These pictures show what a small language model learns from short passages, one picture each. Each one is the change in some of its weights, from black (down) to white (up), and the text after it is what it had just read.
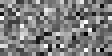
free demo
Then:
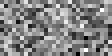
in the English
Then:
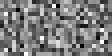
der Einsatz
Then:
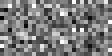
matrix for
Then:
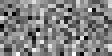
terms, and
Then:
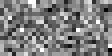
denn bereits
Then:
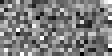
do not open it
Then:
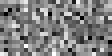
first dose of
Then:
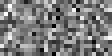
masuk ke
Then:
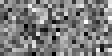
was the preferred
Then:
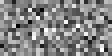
Power spectrum
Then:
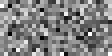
have conservation of
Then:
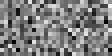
a new sociality in
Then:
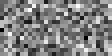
increasing the
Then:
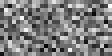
less need to
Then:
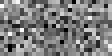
you seek to
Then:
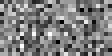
the pixel of
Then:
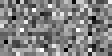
системи с
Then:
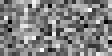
generating global
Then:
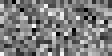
por Nahuel
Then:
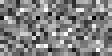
recursos humanos
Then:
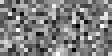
been categorized
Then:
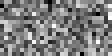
vez que se
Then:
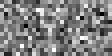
Sound and music
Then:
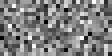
mahorati va
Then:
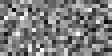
generation and variable
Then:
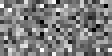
1 on the obtained
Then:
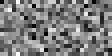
losses such as
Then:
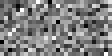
hoog in
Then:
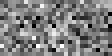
identificar um
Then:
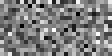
verder dan in
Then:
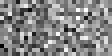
were disposed in
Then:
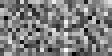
the total identified
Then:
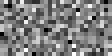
los productores
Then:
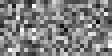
overwinter as
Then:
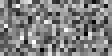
the clarity of
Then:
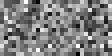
años del
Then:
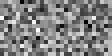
of Distal
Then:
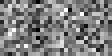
the population. It
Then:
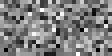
said to be
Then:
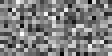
products. Store
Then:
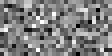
de transfusión
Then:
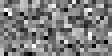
follows. -
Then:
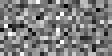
1. Gambar
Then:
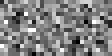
Therefore, we
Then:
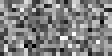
a single main
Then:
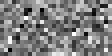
fish (Figure
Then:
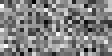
knowing the mental
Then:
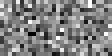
Process Based on
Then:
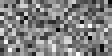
collection in the
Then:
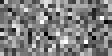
purely comparing
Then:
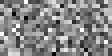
in this interpretive
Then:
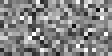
of Oyster
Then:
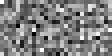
be stabilized by
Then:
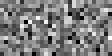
: Palgrave
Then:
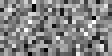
PCRs were
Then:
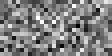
help other
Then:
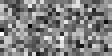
set. In the
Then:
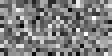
basada en un
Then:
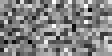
study was done in
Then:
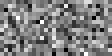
yang termasuk
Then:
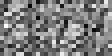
by more and more
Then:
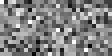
majeurs de
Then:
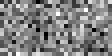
the community for
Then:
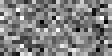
final model presented
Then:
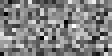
fast fashion
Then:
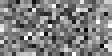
por documentos,
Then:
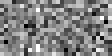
little to
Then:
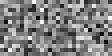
and sodium
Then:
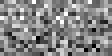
imposed more
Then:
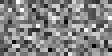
and reading
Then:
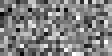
malaria in
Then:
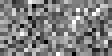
values²¹ compared
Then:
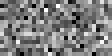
de escolher
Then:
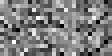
part, as
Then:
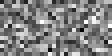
release has information
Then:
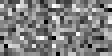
while assessing
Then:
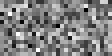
with an increase in
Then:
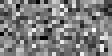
Dr. H.
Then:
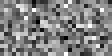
of compounds
